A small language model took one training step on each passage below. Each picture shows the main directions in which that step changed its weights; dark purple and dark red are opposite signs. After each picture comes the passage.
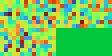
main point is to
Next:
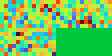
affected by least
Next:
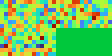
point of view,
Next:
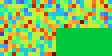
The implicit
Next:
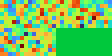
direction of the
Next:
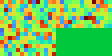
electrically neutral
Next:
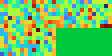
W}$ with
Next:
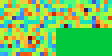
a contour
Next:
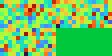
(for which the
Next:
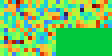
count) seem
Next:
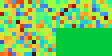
leading to simple initial
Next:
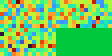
hold. Define
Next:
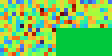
denotes the set of
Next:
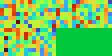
terms of nontrivial
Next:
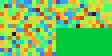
that modern
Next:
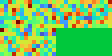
and applies this
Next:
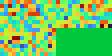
now that the
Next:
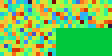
our simulations where we
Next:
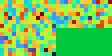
of integrals and
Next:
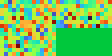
the highest and
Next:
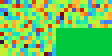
We now show by
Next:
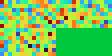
kill the
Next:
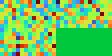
mass, a
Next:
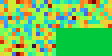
For a subset
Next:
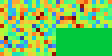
of a period 3
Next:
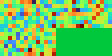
a ring. It
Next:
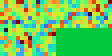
Hall coefficient)
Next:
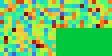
parallelism of
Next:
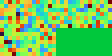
From this point on
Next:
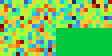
to a single
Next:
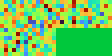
who confirmed
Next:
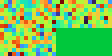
the input value of
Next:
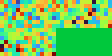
make optimal control
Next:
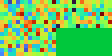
this source. An
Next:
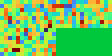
reader is
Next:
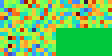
algorithm, we
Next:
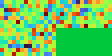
equation, in the
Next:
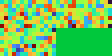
as a vector and
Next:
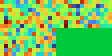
we have \[
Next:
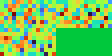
significant radius relative to
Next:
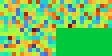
negative streamers
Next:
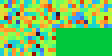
induces discrete
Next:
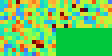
other representations of
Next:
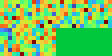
a jump
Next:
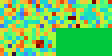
a sum of
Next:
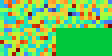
end device and
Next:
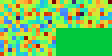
fits to
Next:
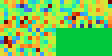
\ri$ for
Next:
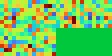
and every active
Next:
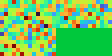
as above.
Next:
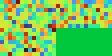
right-hand side
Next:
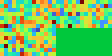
the Kac
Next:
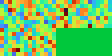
this theory, the
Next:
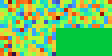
this test phase,
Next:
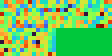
polarization for
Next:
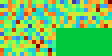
profiles of
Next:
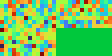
range on all possible
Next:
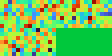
from RHIC
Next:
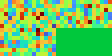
of an element of
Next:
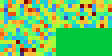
results that will be
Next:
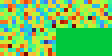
free abelian
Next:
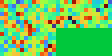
lemma and equations
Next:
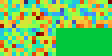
Part of this
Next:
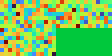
fundamental truth.
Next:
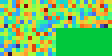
$z \in
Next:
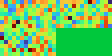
coupling matrix to account
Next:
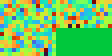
a sum over all
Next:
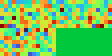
the beginning
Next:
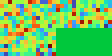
left panel will
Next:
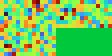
JM approach
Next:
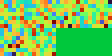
the homogeneous coordinate
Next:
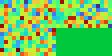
to take the same
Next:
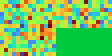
accretion disk
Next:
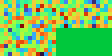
course this
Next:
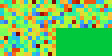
weights given by
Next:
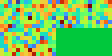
have the same
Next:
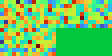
definitions for
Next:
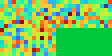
$k$ is
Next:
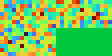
dimension of the
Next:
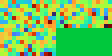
be deduced from
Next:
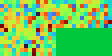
(Here according to
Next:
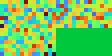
to radius,
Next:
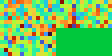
satisfy the following
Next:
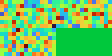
simple graph. by
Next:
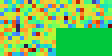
flux emergence
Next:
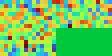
that there exists a
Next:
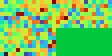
I$ and
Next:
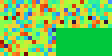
increasing pump
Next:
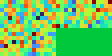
of $K$
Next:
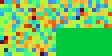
claim for
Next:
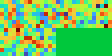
composition of primary
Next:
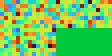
way on the behavior
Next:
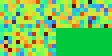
every finite simple group
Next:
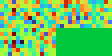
the major
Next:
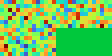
laws than
